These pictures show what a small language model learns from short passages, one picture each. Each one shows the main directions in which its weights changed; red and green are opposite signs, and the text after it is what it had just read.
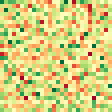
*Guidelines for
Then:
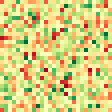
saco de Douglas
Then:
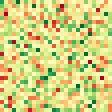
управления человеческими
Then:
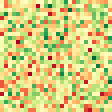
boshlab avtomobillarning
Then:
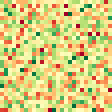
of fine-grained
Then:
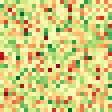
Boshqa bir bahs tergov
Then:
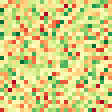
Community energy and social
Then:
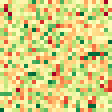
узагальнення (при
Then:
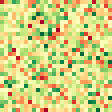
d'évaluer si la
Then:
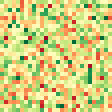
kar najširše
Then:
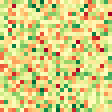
(*X Triticosecale*
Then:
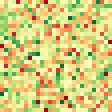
evaluación de los conocimientos
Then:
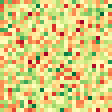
apresentado, nada está
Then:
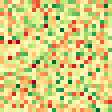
Porcentaje acumulado
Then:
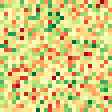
qo'shimchalari otni
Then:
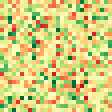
Payame Noor University,
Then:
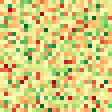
Bu metod 2-sinfda ona
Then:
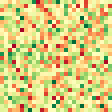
takomillashtirish asosida
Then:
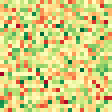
às zonas de campo
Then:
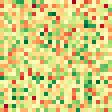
jarayonlarning samaradorligini
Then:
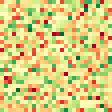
como objetivo analisar o
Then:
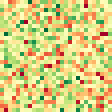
Ріст вегетативних
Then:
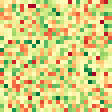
Motivation and Achievement
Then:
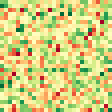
puntos con términos
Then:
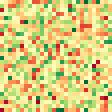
que nos convida a imagear o
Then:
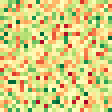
comes from the words
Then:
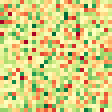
давши свою власну
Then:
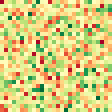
no se sentía triste, no,
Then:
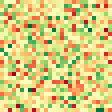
critici dell'idea che
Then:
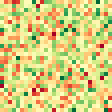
Geologik kelib chiqishi
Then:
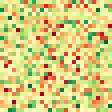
del delegado de libertad
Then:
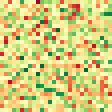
relação ao acesso, enquanto
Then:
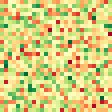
12. Piaget J. The
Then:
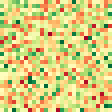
joy ta'minlovchi,
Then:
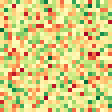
el registro solo juega su
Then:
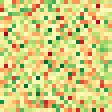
mahasiswa 2 tidak
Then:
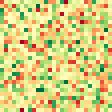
serta mencederai asas
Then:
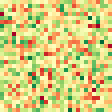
данным статистики за
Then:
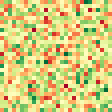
el sistema de inmersión
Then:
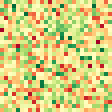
de Muanda une perte
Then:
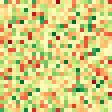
l'analyse du tableau
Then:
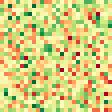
do rio Poti.
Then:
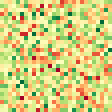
Hastalarında Müzik
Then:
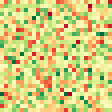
- + Source :
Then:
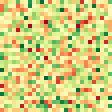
ser constatados nos editais
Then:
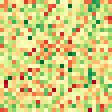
partir das abordagens
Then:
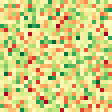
cevap vermektedir.
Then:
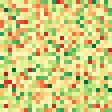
yildan boshlab O'zbekistonda
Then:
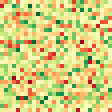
kepentingan. Petugas
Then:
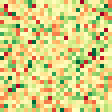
методология, подход.
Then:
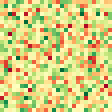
Директор организации
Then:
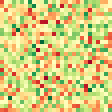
колективів відповідних
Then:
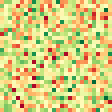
tais medidas ainda que
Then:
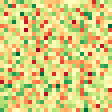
un projet qui motive
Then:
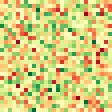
duyuşal hafızada
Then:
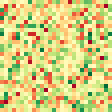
теорией “мирового
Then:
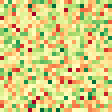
Fernández, Y. P.,
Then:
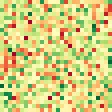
*Relazione sugli
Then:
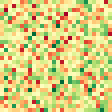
итоге получим
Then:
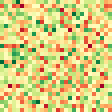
bo'lishini aniqlagan
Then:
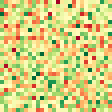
соціальної стійкості
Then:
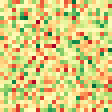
Ozongenerators und der
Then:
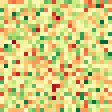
orqa miya hosil
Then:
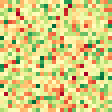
boshqa umumlashgan daromad
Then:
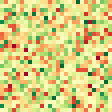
forma de representação ou um
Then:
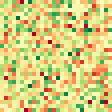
интересующего нас
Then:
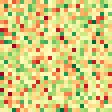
de ces réponses,
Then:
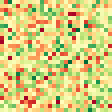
dalam pembelajaran.
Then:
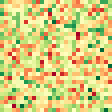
yoshidagi o'quvchilarning
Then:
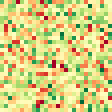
В.И. Снегурова.
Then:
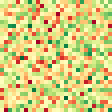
التي تتضح فيها
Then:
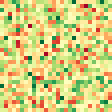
bo`lishi va ularning ishlash
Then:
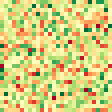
ta'lim bozorida talab
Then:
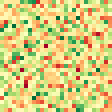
bir necha yil davomida
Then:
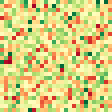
las principales líneas del
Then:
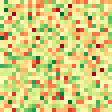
Xufyona iqtisodiyotning ortishi
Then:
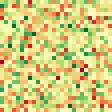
МРНЦ РАМН),
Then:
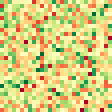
dampak dari pandemi
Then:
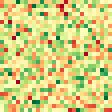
Малышева С.Ю.
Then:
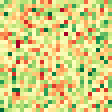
Jocimari Tres et al.
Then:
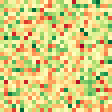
Film; Black.
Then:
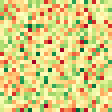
и работы с ними
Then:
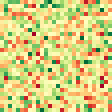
аспекті. Зазначена
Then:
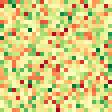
а також розроблення
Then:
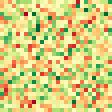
a funções passivas de
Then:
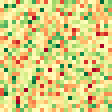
va bola o'rtasidagi
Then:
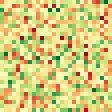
inicialmente la mayoría
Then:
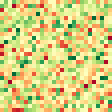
eternizam no tempo. Ou
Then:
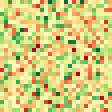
sangat padat dan penuh
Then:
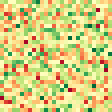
daños a equipos
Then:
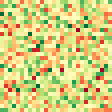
қилади [2]. Мисол
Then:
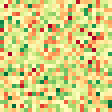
MANAGEMENT OF
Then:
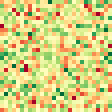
ғўзанинг ҳолати
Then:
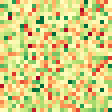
Кравцова Л.А.,
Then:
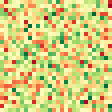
dados levantados pela
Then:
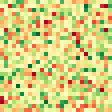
é influenciado por vários
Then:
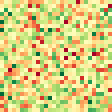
или студент должен
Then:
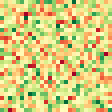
de septiembre de 2019,
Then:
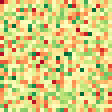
power plants, and vice
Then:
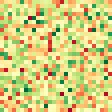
неблаго- приятными
